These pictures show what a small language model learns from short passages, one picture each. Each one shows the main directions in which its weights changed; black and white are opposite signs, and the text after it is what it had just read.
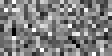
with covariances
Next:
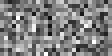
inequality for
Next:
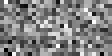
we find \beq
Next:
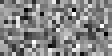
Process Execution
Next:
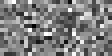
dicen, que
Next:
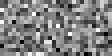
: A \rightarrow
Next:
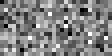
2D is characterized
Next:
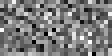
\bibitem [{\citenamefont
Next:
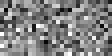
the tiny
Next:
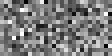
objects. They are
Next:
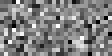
indivisible structures
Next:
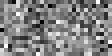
the informational objective
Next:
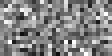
We further note that in
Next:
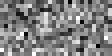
to the coupling with the
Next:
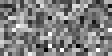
equivalent to
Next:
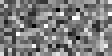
of freedom
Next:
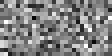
is satisfied for the
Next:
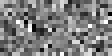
to interpret. If
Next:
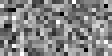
în Valentin
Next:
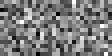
decoherence channel
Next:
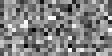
itself, as discussed
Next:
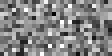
detecta que en
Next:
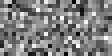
original model with
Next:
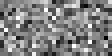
односу на
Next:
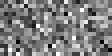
as for homogeneous
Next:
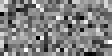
turli xil
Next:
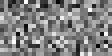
publicly sourced
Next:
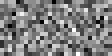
response measured at
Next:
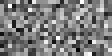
the evaporative
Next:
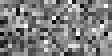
the fabrication
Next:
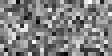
total de la red,
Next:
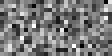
Las aplicaciones
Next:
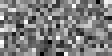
order Hamiltonian is
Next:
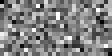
turn into an
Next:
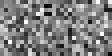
deste universo
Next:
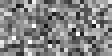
effects favour
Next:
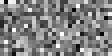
apply. -
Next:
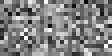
viewed as a
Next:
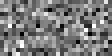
but with no prior
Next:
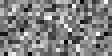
una práctica
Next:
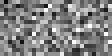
las sucesivas
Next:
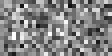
partons. For the
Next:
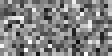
constraint that the matter
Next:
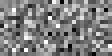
because the measurement frequency
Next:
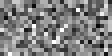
elaboração deste
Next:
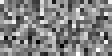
és az
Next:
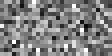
be used in different test
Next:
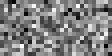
systems with communication
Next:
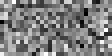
and are often
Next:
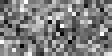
were deposited on
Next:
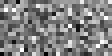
value of $\sim$
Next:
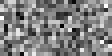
we find that the
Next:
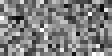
6 critérios
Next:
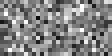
di metalli
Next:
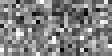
and the methodological
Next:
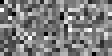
NASA mission
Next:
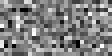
{Results and
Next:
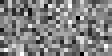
curvature, given
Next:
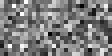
their reversible
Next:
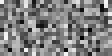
MC implementation.
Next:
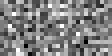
generation, and
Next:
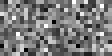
behind the change
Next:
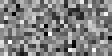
grid points in the
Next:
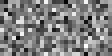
te brengen.
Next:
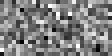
{The Racah
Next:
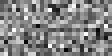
oxide to
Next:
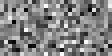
us a hint);
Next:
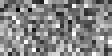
of the Central
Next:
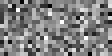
bir nechta
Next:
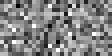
o paciente
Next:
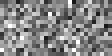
little below
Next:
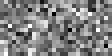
at Bob's phase
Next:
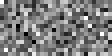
dephasing rate
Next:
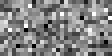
Finally, let
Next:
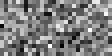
correction to the
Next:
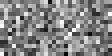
of Engineering
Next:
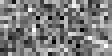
(LO), the
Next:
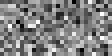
the QMHD
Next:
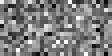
posibilidades de
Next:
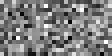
é encerrado
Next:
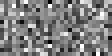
con la que va a
